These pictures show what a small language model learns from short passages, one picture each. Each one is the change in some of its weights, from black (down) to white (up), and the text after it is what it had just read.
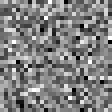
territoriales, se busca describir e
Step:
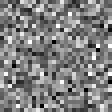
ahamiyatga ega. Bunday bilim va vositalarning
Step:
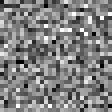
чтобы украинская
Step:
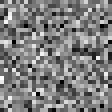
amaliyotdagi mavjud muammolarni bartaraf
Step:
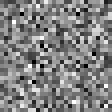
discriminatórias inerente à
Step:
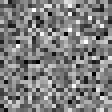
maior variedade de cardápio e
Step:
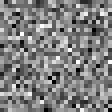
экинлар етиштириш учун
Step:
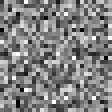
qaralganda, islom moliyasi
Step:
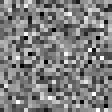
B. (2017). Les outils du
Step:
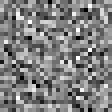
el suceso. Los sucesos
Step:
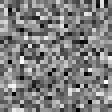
sayohat ko'rsatkichlari pandemiya
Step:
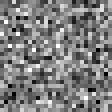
metodik kompetensiyalarni ham rivojlantirish
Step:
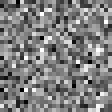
extremos, tendências suicidas
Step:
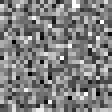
to'lqinining muhitda
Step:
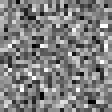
(Diplomatik aloqalar
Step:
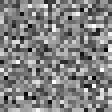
Э. Рахмон отмечает,
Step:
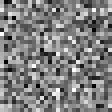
источниках содержится множество
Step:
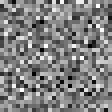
auxiliar no desenvolvimento e aprimoramento
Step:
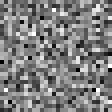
panas dan cepat keluar.
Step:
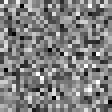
integraciyasına unamsız
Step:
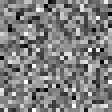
M.Kh. Improvement of
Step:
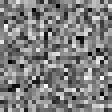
Kyiv, Ukraine; Olena
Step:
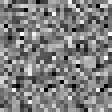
uskunalarni real ko'rib amaliy
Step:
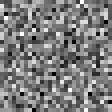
alametine⁵⁸ yer verilmesi
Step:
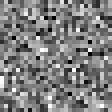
yiliga 15%ga o'sib
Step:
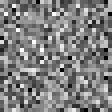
Gesamt bis 1 Tag > 1
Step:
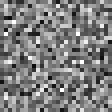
21. Teori dan Konsep
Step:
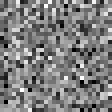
ТЕХНОЛОГИЙ В
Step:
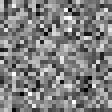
incitem violência contra a mulher ou
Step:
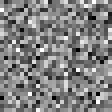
ser analisadas apenas sob a
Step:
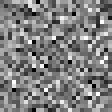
maqollar orqali xalq halol
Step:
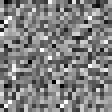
\div 3 \times (\pi
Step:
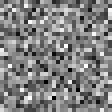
тўғри келди. Умумий
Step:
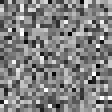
Faaliyetlerden Gelirler
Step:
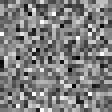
Écart-type (STDEV)
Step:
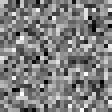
با توجه به اهمیت
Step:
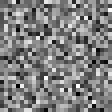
institucional y cobertura territorial. Los
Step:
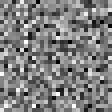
помощь, которую должны
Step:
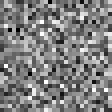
А під час весняних
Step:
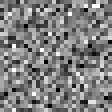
студента. Самая основная основа
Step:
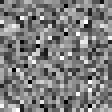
kendala-kendala yang ada sehingga
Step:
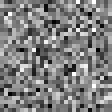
p. 1063), y que aquella
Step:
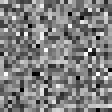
Bolalar yozuv, hisob va
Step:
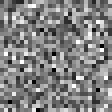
favorece a vitalidade nesses
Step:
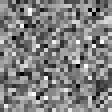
anhand eines Lehrgartens, es
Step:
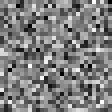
К таким наиболее острым
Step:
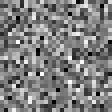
qayerdan – qishloqdan,
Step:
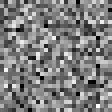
Minerva – Pesquisa e
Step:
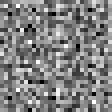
घोर विरोध
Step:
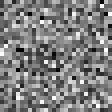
в контексте стихотворения
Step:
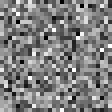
open surgery, complications,
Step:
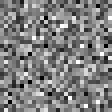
is, overheerst de (oudere)
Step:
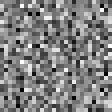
tamoyillari, izchillik,
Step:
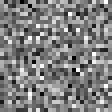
formado en la objetividad más
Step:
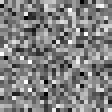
негативные последствия не только для
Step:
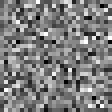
sociedade, sinalizando avanços e
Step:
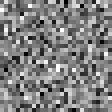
Uninovafapi Instituição: Centro
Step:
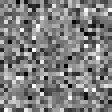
arte y de los falsificadores, pero
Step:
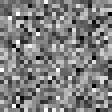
преходящее явление: чем
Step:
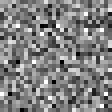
людей из другого поселения
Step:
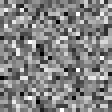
a participação ativa no projeto e a
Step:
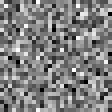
тармоғидан бошқасига
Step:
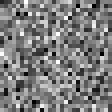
времени происходит завершение
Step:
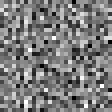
важливою стратегією є
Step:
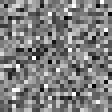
ответственности: $$\sum
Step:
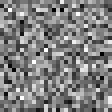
hasil penelitian, kondisi sosial
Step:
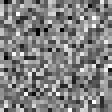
credibilidad no solo es rentable
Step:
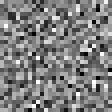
les politiques menées par les différents
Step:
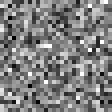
*Video* maka akan
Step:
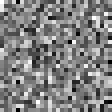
халқларининг таълим тизимига
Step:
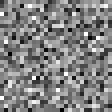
MARTINS, Ivanda.
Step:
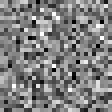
chiqqan holda, mamlakatimizda
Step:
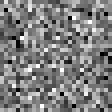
literacy, low literacy,
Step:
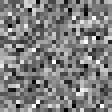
universo. Nosotros, al
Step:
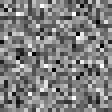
os perigos encontrados na internet,
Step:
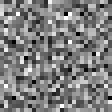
muy piadoso al bandido y
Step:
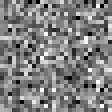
acest scop, veți fi
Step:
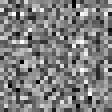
давлат думаси орқали,
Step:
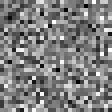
seu nome sugere que os extratos
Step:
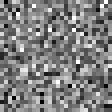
larger issues**. 2nd
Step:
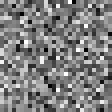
аҳамиятини англаб
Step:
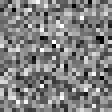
учебной миграции. Учебная
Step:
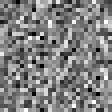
majorité des participants leur
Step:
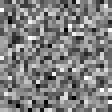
- 1). Siswa membentuk
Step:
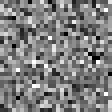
videos on student performance in an
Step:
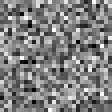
oferecendo orientações e cuidados ao
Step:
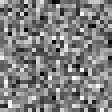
organlarida soliq obyektlari va ularning
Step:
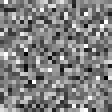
Чарлз. На примере
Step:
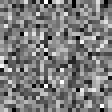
solid house, or about the
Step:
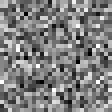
qars-qurs portlaydi,
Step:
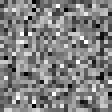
обнаруживают отрицательный
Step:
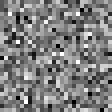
существующих в Армении [21,
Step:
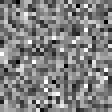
людей третього віку
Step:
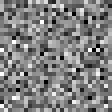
LIFE. Академические исследования
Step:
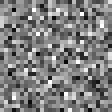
bizga uning so'fiyona hayot
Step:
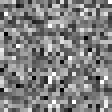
of the influence of tourism. This
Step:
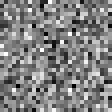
ЮҚОРИ ЖАҒ
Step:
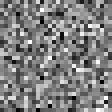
має на меті заповнити
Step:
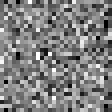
Indonesia (Studi terhadap Pasal 29
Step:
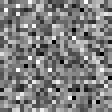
правилами спілкування.
